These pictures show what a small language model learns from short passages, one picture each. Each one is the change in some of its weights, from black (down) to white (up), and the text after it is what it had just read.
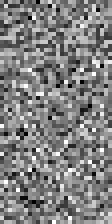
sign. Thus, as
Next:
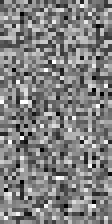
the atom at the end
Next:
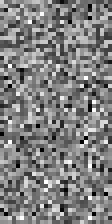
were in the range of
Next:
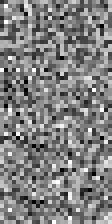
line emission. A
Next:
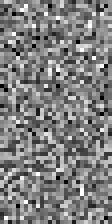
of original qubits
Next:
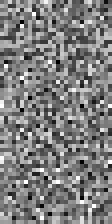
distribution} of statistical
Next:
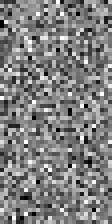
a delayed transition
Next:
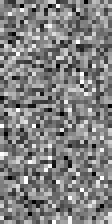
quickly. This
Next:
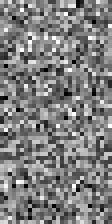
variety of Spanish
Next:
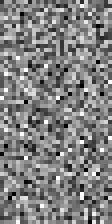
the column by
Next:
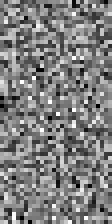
memory allocation
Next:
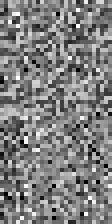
wind and supernova
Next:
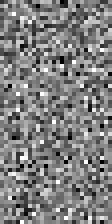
applications is the study of
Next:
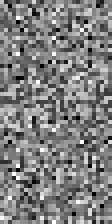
transmission of the disease
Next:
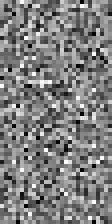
\ dx \rangle
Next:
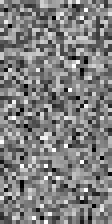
behaviour of the
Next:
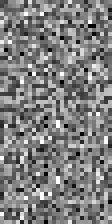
state energy, leaving
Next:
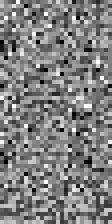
in charged current
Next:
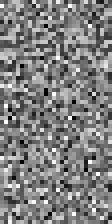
for quantitative phase
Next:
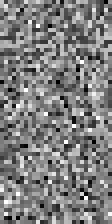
be classified into
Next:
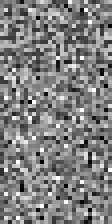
example, the 3D
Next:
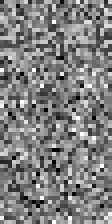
its dynamics. In this
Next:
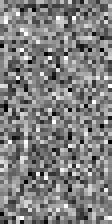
Magnetic field is
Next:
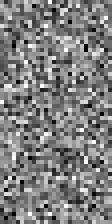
shows the limits of
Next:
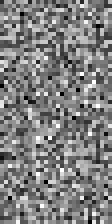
the vortices
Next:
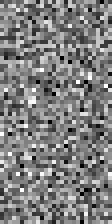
of 160 patients with
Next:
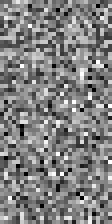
by the absence of
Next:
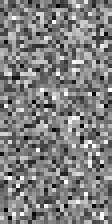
this paper we focus on
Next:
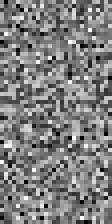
and condense the
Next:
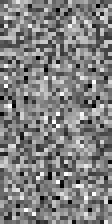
by their belief
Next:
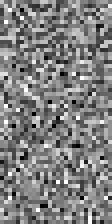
images near the central
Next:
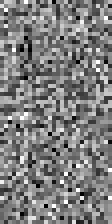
stationary and then
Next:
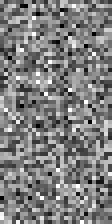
on silicon
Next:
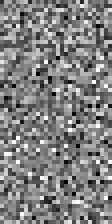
the literature [36].
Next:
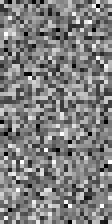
occupancy of the
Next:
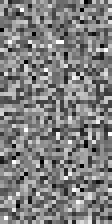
in primary grades
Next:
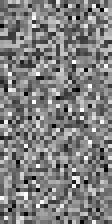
już w
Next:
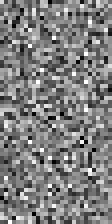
significant effect between work life
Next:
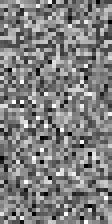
and when to integrate
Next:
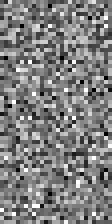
may be readily
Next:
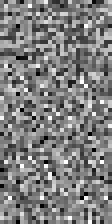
leading role for the system
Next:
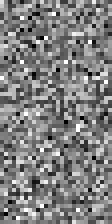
can be used as support
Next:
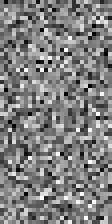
potential conflicts of
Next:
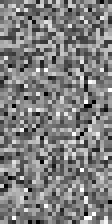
of virtual
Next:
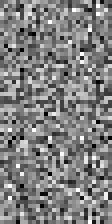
the reactive power
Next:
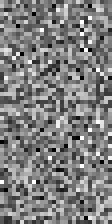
\& editing.
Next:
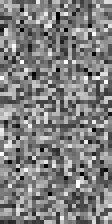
can be inferred as
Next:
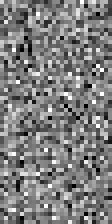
strike and
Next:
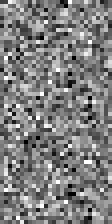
relations, ensuring
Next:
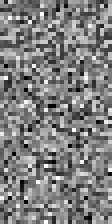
highlighted the
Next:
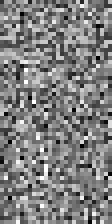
the identity and safety of
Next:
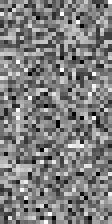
then analyzed by a
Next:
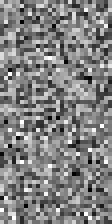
shifted to 50
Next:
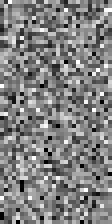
pose based on the
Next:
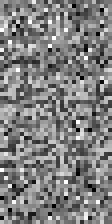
Explanation for
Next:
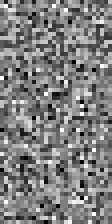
appear at increasingly large
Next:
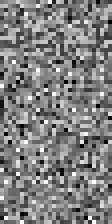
and the former study
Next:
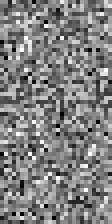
to the steadily
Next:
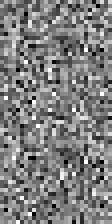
1990s the development
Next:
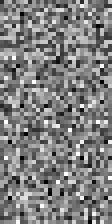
the classical type II
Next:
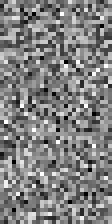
clear from isolation based
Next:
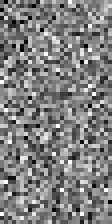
partonic matrix elements of
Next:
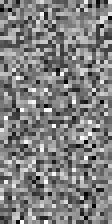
better mixing between
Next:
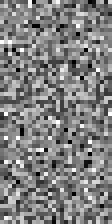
networks, the protocols
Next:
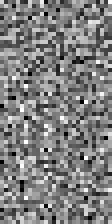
helped in the
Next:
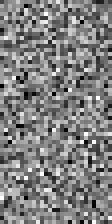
in the circle of
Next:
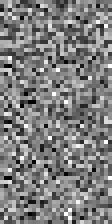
best overall performance,
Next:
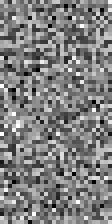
{author} {\bibinfo
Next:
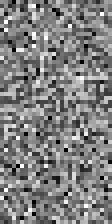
reduction gear; -
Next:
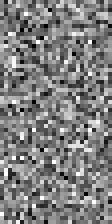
far as to state that
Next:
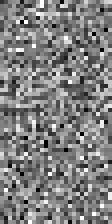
Award Number
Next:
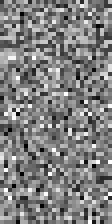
the National Science
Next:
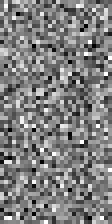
that should be done when
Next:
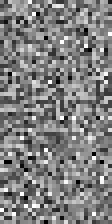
would predict.
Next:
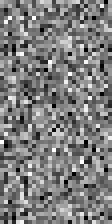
flat Finsler
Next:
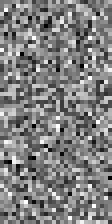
observational biases
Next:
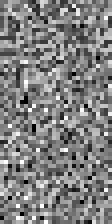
projects and these expectations
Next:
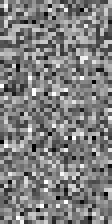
impacts, in
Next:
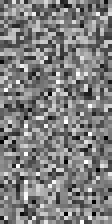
skills and participate in
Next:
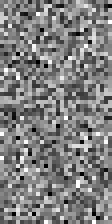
Thus the theory can be
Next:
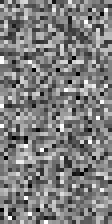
is only one allowed
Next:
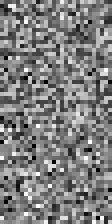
too low and below
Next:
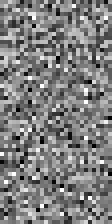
energies are given in
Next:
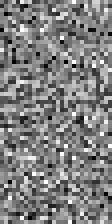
determinant in the
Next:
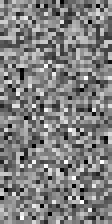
include improvements in the
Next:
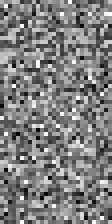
indices to one index
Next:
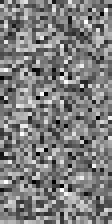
is then given by
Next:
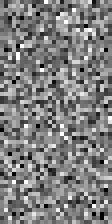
we've studied and
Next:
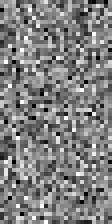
isolated constraints and that
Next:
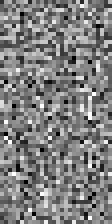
the effect of different
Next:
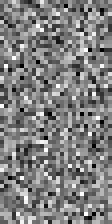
information—not actual
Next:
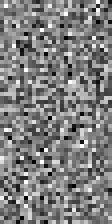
with means and variances
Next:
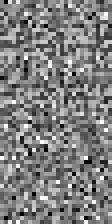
to zero optical intensity via
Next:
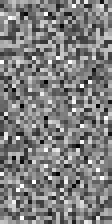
two modes, one for
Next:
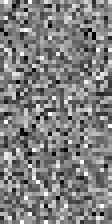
need a good perception
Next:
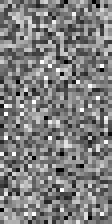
Section 5, simulations are
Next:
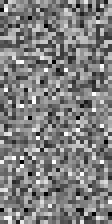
difficult to keep
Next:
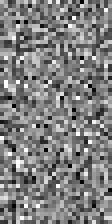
pin, or
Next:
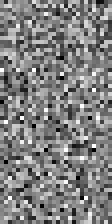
at various temperatures.
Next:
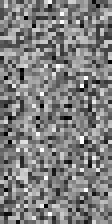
followed by the development of
